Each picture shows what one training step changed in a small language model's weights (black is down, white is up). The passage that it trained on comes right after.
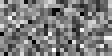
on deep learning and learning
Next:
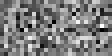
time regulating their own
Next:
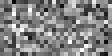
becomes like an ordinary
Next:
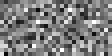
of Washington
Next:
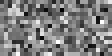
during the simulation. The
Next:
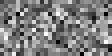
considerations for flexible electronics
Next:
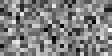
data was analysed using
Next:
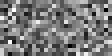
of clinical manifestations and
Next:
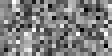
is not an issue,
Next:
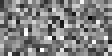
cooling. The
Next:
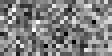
of the ratio of total
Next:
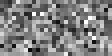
and elastic reverse
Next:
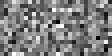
ligament” which
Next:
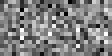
National participation in the
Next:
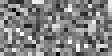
to Regonne et
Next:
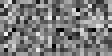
Thirty years of
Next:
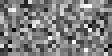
the information about network and
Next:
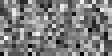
The results from the
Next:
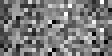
angle in the range of
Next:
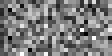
more and more on information
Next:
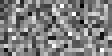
pattern recognition*. pp.
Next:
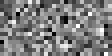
reproducible, ethical and
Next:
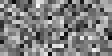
As a matter of
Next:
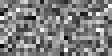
and 285 surgical equipment
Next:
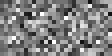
and GIS*, In
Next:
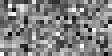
transformation from ZnSe
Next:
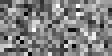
on the upper body throughout
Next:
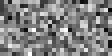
tissue niches
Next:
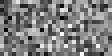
inflammation either of
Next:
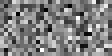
differ); - clarity
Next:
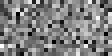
network module, an
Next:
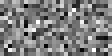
Vol. II,
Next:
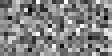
must be capable of
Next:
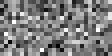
isolates were tested for
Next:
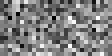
cause is not entirely
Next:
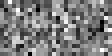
Efficiency 5 Energy
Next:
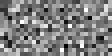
make you aware if I
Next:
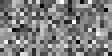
enabling the destruction of
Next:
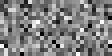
the EU. The main
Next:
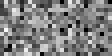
The tribe's
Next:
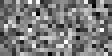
wide range of objectives.
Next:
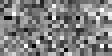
respectively, while compound
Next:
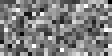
and sharing LCI
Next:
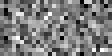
ToF sensors.
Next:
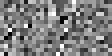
levels and the variation in
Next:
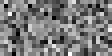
increased when individuals spent
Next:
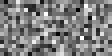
quality coming with much more
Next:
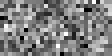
novice heads
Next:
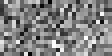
prepared to present the
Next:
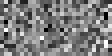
About 500 primary
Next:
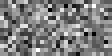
of heavenly
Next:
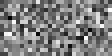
apply a method for
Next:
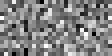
by the outbreak
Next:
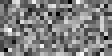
depends solely on conventional
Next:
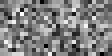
reality tools and services
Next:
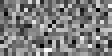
initial access problem. We
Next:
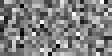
Field Athletes
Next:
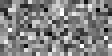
the chemical attack, thermal
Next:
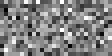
tunnel width
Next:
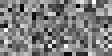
g with 99%
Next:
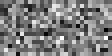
a stable baseline.
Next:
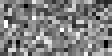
be significantly associated with
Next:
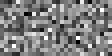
and reduced the iron content
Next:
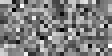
suite offers above
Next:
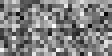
**Project: Framework for
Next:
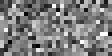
for setting soil health targets
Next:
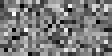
large flame that has
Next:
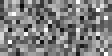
studied in terms of horizontal
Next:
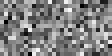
the electromagnet to
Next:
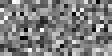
country's monetary base
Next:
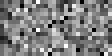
ZnO +
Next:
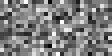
(male and
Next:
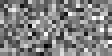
the Eucharist
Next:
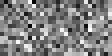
WordNet as mentioned
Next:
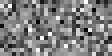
world to name,
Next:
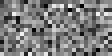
shows the convergence time
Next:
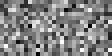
the power combination of any
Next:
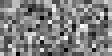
is no explicit mention of
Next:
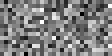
for a decisional
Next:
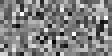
section. This study,
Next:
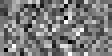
effective methods of monitoring and
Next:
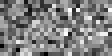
as well as funding for
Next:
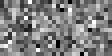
one block of the
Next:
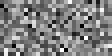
l terms but the dimension
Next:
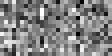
Saudi Vision
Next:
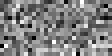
learn various visual categories and
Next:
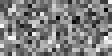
to restore introduction through
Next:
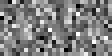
previous 15 months) belonging
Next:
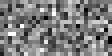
we will give an overview
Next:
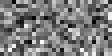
and Forensic
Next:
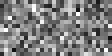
companies are also expected to
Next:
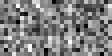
both early-stage
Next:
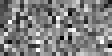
effect ($p <
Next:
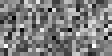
Confidence of
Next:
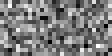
V1 flash units
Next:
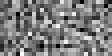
time, and logistical
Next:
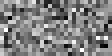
system, corresponding to
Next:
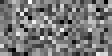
politics as a driving
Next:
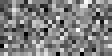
this case refer to both
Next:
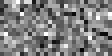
rare and reported cases are
